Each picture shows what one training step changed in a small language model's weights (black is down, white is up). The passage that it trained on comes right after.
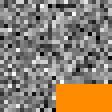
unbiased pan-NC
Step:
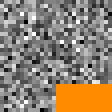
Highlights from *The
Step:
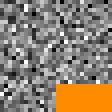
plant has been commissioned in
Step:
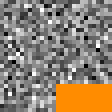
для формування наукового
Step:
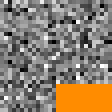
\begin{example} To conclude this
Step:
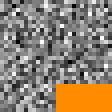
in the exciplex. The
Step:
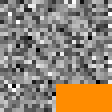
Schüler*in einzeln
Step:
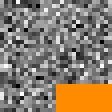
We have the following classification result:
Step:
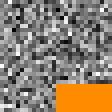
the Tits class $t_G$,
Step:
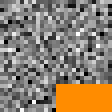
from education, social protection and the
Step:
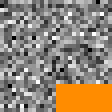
such a climate of distrust
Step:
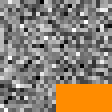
is nu al deze punten
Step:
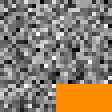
of 4-dimensional \hk manifolds
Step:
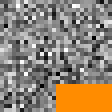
Ta'lim fidoyilari
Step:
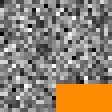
article examines some of Dr.
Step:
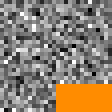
seizure can evolve into
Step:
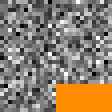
ve bir bedr-i
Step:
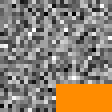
is an extraspecial group with
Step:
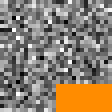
LPRM Parâmetros
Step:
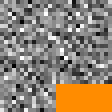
de aprendizagem
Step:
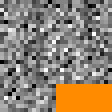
by an increased independence allowed
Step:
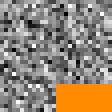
tizimiga kiritilayotgan har
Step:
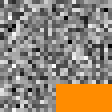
article will be limited to the case
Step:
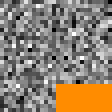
the community as well as physical development
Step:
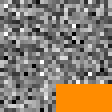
self-cured concrete, it
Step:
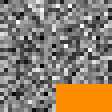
the Helmholtz
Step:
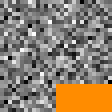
Where **the class** ($K
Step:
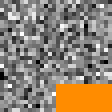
completed template is given in
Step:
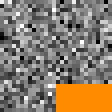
Not reported CS 186
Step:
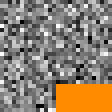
and Doria's galleys as
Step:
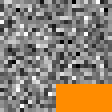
eat, ○ no such
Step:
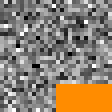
set of subpresheaves
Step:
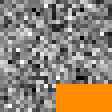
can be evidenced by comparing
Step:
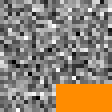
we construct the discrete martingale
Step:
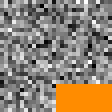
Any use of trade, product,
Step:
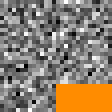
усули йўқ.
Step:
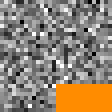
the analogue of Diagram
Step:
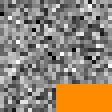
make sure that the user evaluation
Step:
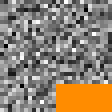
ao mesmo tempo e
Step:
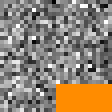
речи, наметить
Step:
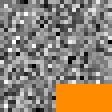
globalisation are increasing across
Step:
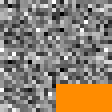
digo de que vende su
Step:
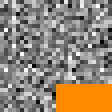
well as air pressure, air
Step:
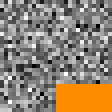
yanada afzalligini
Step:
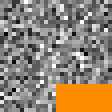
Its estimates are given in
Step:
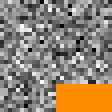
and laboratory services to align
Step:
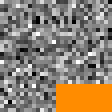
will be used; including version control within
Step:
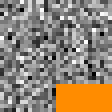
used by the companies to establish
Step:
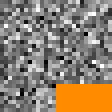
modulus of untreated
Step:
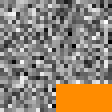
our notations the former always will
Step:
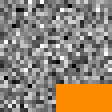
(istoty). Nie ma
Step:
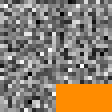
зони, спільно
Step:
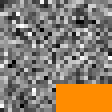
of the enterprise is to be
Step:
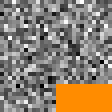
Centre (FMC),
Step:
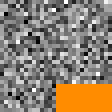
guide to life. This
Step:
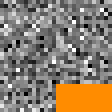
Ob dieses Eigene gut
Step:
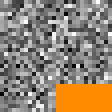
ундириб олиш
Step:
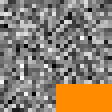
management. The methodological framework proposed in this
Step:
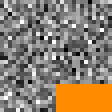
sphere by $\Cinf$. If
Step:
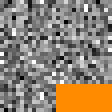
autori, ricercatrici
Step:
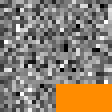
от традиционного
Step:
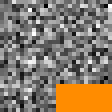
у роботі М.
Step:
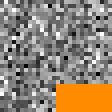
garar burkutu
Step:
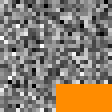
allowed to have one input
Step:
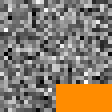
The 'multi-parametric'
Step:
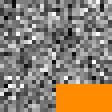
by placing the base stations
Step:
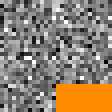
- Recirculation of traffic -
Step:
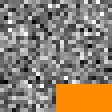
buyers at fairs and
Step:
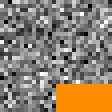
relève comme étant
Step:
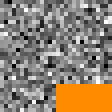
industry update,”
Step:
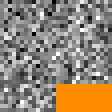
of 6G from the outset. This
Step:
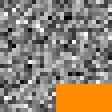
é a combinação linear dos
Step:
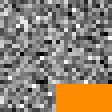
takes the values $\pm\infty$,
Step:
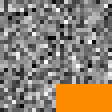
Economic Cooperation that plays
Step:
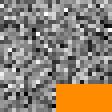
by a ban on the use of
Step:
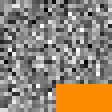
— маргинализация
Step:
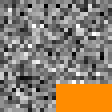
stated degrees must be
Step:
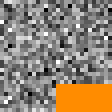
verdes, em composto
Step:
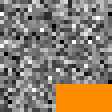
G,G\right] $ is the
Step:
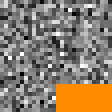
2. Desynchronization
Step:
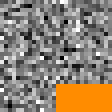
keskin ortdi va
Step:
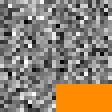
46]. Подібна
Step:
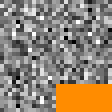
part of the field of human rights.
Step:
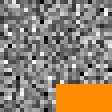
Conceptualization; data curation;
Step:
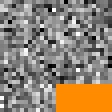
can easily find that it effects all
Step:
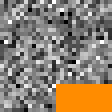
the Thurston boundary of
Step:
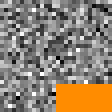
in special cases may use the linearity
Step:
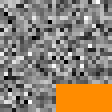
maktab va jamoat
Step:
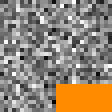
a maioria dos artigos
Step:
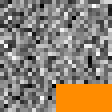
the StartUPV programme. Table
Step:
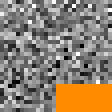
DCC list of standards:
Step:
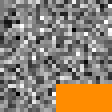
в этой функции
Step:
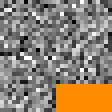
and a SWOT analysis of the
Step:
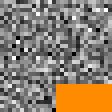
Ludington AL,
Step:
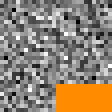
vital responsibility is carried
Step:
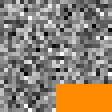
been adopted for successful
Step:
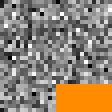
methode heroverwogen en
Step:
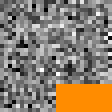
des investissements. À
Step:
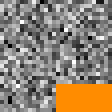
de posibilidad para el
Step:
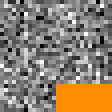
direct interview, they added that they
